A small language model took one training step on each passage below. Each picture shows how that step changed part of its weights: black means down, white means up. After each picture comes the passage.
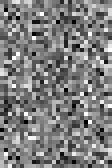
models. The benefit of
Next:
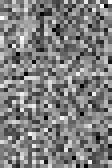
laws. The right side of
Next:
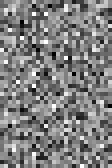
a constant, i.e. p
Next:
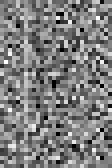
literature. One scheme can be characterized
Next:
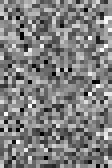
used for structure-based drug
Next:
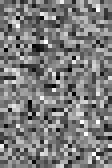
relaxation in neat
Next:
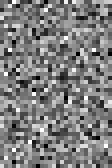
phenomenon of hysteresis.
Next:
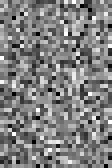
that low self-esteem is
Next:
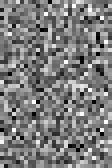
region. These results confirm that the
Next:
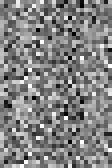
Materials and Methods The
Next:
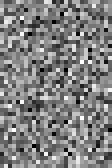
unknown. We cannot provide an
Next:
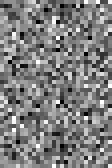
systems often require fast frequency
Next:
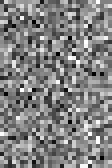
by contraction. An atypical
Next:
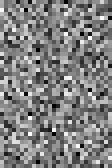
how strong their antibodies
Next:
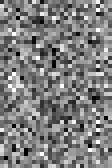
reach in rapidity. In
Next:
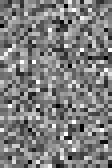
There is a minute difference in 7
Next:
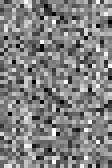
organization. Because management
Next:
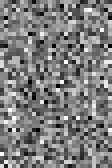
morphism $V\to
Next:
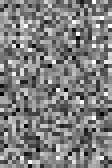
heavy halogen bromine
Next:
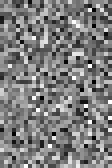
in Hungary (Centre
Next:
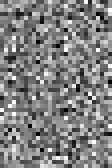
I think 30 mins is a
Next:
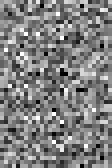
with predictions from earlier
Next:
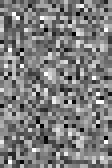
T)$, given in terms of the
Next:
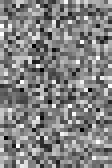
novel products, better services, systems
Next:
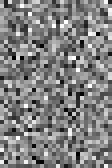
polyps and histologically
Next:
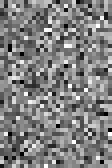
Another two examples of
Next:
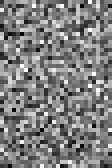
access to lifelong learning education
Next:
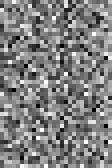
using EEG).”. -
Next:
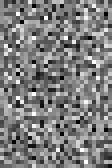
forms of taxation? –
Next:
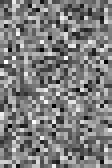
regions. In the present paper,
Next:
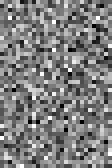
детей ($p <
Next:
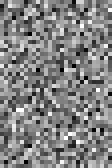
their case, wormhole
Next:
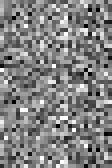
biodiversity European
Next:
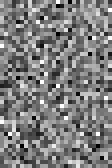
begs the question. I
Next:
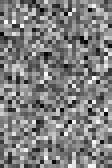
at 2 h (first
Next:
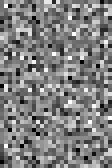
Overall, environmental context made only
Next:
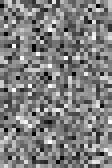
EW corrections separately, their
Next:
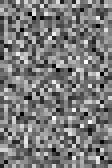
highly automated vehicles help
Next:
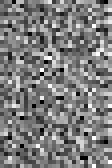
Green library concept includes various
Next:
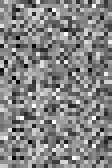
"A Comprehensive
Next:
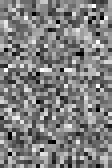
as the Z sources. The timing
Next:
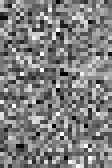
with the concept. Whereas the
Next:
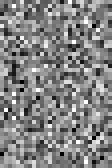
is cysteic acid.
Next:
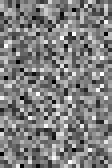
assume that a field weaker by many
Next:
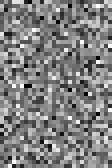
Abstract articulation,
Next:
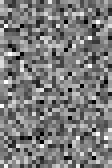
should capture the instanton contributions
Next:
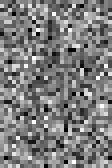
energy of $b_{N}$ in
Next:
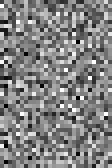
nazariy asoslari
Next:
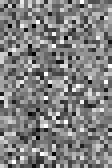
the rats were lower than that
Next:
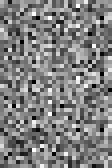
was aimed to determine the
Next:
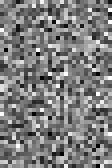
2: Grading for the selected
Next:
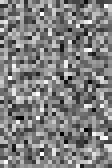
1.0 Table 1.0 shows
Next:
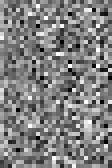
are interested in replacing them
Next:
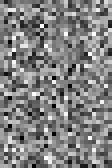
is the symmetry free energy and T is
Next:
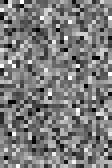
coordinates $x^M$
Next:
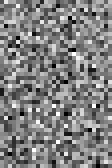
for the OMOP CDM
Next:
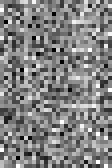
bleeding affects up to
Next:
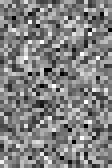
coincides with our model Toy
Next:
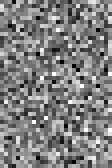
and molar volumes of
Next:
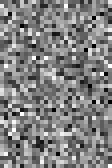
\quad b_i\in
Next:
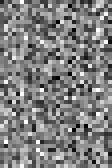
photocatalytic hydrogen
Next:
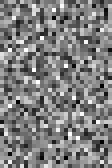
is that sculpture amongst
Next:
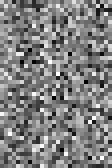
the students mastered the
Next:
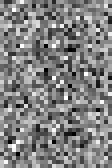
and transition strengths, the
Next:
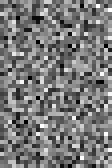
direct analytic evaluation of the each
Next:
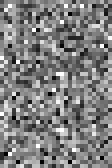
\sigma} \sim R_{\mu
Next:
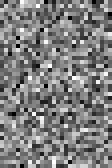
adequate dose for at least
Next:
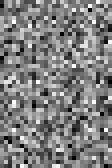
FGM including hypotheses
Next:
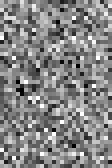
Mn compounds [9].
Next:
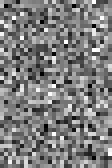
a same manner, we
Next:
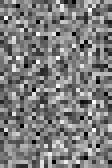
student Kupalova
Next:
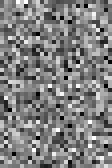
is usually used in combination with
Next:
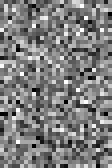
of gamma-ray events, due
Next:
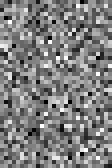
each stable state and ${\bf
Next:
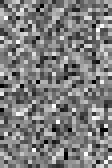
fields arises from expanding of
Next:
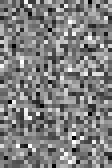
frequencies. We also suppose that the
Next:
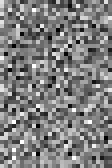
of the surface bands for the
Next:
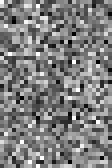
which are (linearly independent) solutions
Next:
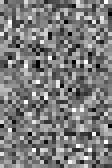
in terms of the created pattern
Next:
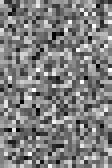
UCDs have been studied in detail
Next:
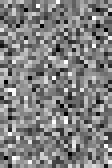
124 cm. The experiment setup
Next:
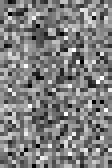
points $N$ increases. This is
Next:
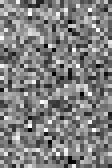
and Nutrition Examination
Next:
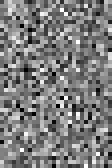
outperform the classical models by a
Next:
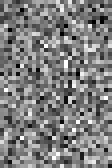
carbon. Trees and
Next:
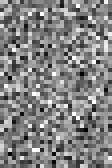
time both in the Paris and the
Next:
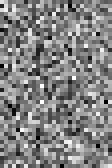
and gluino decays taken
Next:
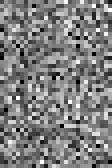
does not possess a developed
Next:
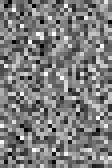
is governed by the
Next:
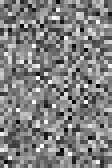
shown there, which intersects
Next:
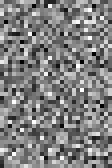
the “humming”
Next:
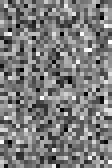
related LoE classes. This
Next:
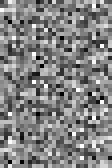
{Luo}, \citenamefont
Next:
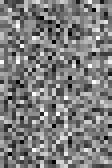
to the nation on the
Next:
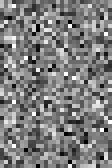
\nu_\tau$. Hence a
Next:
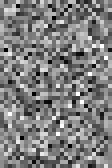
in better outlined and contrasting
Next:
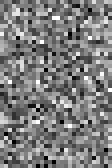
on there being no photons in the
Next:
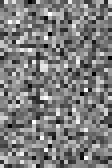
subdirectory of the sports
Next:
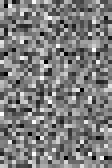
tip as the tip-dot
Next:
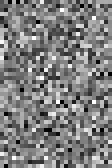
of coastal data is not always
